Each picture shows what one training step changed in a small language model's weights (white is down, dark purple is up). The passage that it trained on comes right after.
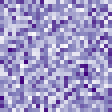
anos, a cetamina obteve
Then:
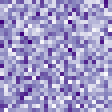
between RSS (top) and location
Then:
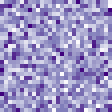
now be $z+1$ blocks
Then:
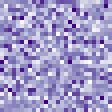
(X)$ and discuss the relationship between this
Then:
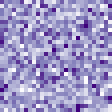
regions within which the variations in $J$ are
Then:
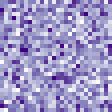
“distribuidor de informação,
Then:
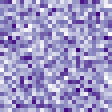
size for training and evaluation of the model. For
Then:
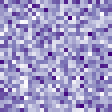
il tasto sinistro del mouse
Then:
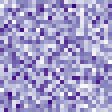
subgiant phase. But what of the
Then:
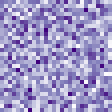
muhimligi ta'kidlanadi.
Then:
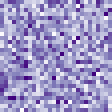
order in $Z$ to the measured
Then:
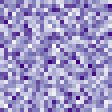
У. Гумбрехт
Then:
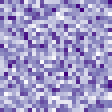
ega bo'ladi, ya'ni ularning
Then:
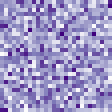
de dispositivos médicos. Diário
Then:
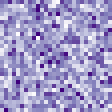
grasp of current facilities. In
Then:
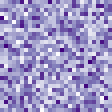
додајак)*, Српски
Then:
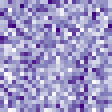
$n=2$), central charges
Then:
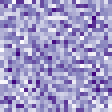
number, $N$, in order to yield
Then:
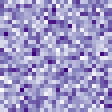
the standpoint of nonrelativistic
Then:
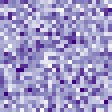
Non trivial solutions are obtained only if
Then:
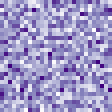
apesar do baixo investimento
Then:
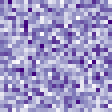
talabi darajasiga ko'tarishga
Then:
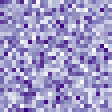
components (see below). } In fact, the
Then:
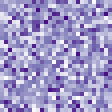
boundary condition is established. \item
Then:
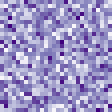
are discussed. The factors influencing the formation
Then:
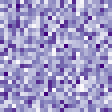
yang dilakukan oleh Francisca,
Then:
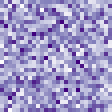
The problem is then governed by the following
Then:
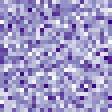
white dwarf in \a also
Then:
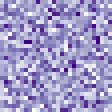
high-spin paramagnetic centers as
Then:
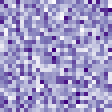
Claims of high compactness from
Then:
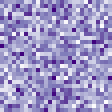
Москва — Петушки
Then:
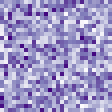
Изучение понятий
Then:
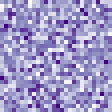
recommendation. Although deep neural networks show
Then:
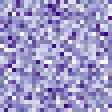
сказочной пьесе
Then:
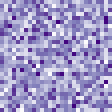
(conducta descrita ejemplarmente
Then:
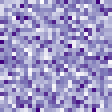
metinlerle yapılan
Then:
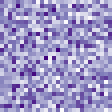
размножение может полностью
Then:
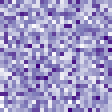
theory is entanglement detection. Given a
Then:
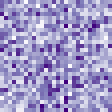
xos psixologik rivojlanish qonuniyatlarini
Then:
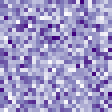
dado muchas facilidades y nos has
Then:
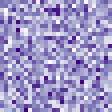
Jurczyk, Y.
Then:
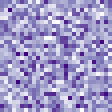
\\[5pt] In case of
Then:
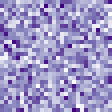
chiede la perizia informatica,
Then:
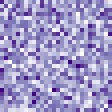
спортсменов [4].
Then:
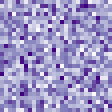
начините на кои биле
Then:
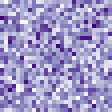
1. Because the DM for SGR
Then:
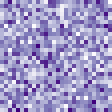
Liran Shimshi,
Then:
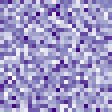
characteristic frequency versus the system sizes for a case
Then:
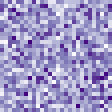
etnosport elementlari asosida shakllantirish..... 129
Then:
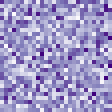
фрагментарность национальных
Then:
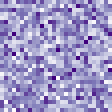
of 1\% for each electrons or
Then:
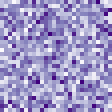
possible to compute the Casimir interaction for
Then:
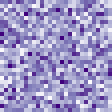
show how to construct the quantum angular momentum operators
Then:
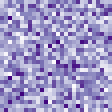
energies (30-50AMeV) allows to
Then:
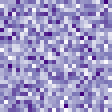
– у 50% работников, стаж
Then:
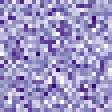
solution, $b$, which is a spiral
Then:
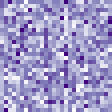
turli immunopatologik
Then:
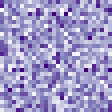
Betim, 2021. Disponível em:
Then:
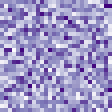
(LOCSME) algorithm.
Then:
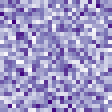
individual's decision whether to evade or not.
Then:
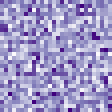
grupos de trabajo, comunicaciones breves
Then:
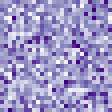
0$, giving rise to DM
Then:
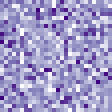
a function of the average large separation.
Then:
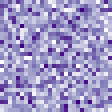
oxides \cite{Jac09}
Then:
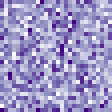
Spre exemplu, atunci
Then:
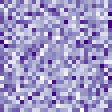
two static straight wires directed along
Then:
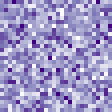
PVC dan *plasticizer*
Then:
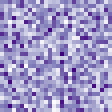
realizovanje i evaluacija
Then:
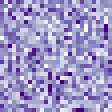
Ammo, xalqimizda
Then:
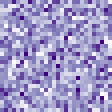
pode evoluir para síndrome
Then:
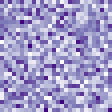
suas faces na atualidade no sentido da
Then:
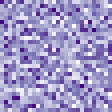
defined since it can result in two different values.
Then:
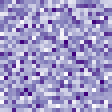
attached to the divertor target, as
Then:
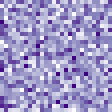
following: $$\rho_\parallel =
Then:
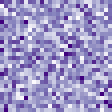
zu gestalten. (Kühn &
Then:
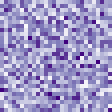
qolmoqda. Aksariyat
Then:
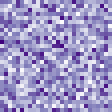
первый месяц войны
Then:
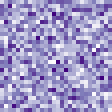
A Speculative Quarterly
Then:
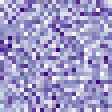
additional coil geometry dependent factor known as geometry
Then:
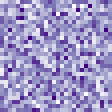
tadqiqotda mahalliy va global
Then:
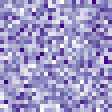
type-I error. In addition, we observe
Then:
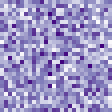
măsurilor de combatere a
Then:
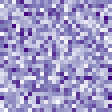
the moment $t_0$, it will be
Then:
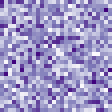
instancia, a las necesidades del
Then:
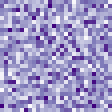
gained significant attention in the literature. These
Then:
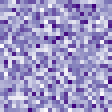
of density fluctuations in nanoscopic
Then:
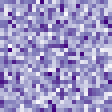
*Proceedings of the National Academy
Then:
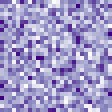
which is a slightly different from what has been reported
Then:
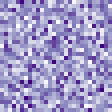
from neutrino oscillation data in the near
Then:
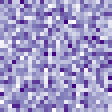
ordered-phase TFIM (\(J
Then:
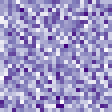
ҳис курашини зўр
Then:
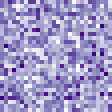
rasters binários obtidos na
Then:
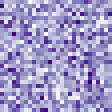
we need values of ${\bf v}_{\bf
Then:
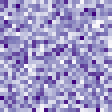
xodimlari faoliyatida hissiyotlar
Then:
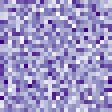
of the unresolved thermal SZE
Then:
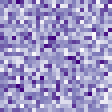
la gerencia para fortalecer la capacidad
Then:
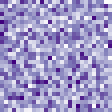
under rotation by $2\pi/n$
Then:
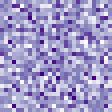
descreveu o mundo através
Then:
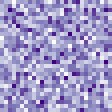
na América do Sul, o
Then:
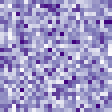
одним из богатейших
